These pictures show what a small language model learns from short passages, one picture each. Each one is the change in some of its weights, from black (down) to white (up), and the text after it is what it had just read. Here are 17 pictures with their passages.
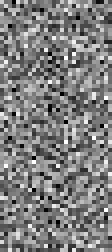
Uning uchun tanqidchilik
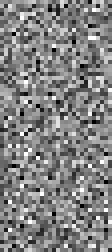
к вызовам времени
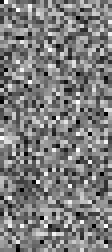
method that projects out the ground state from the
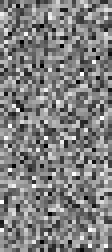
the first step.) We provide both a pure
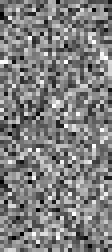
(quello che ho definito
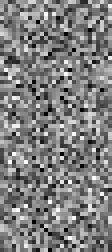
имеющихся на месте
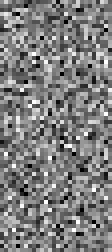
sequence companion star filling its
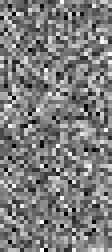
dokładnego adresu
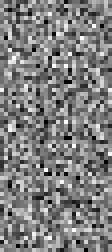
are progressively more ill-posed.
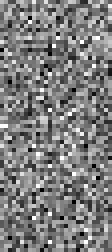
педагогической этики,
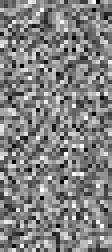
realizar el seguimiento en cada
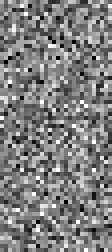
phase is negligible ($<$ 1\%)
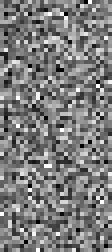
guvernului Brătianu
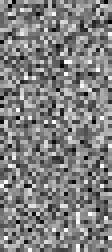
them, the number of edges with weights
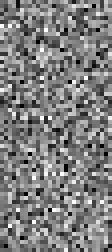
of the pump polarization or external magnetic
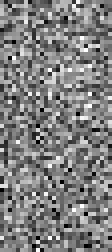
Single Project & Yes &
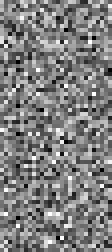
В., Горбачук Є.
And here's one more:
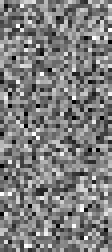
affect the thermodynamic characteristics and
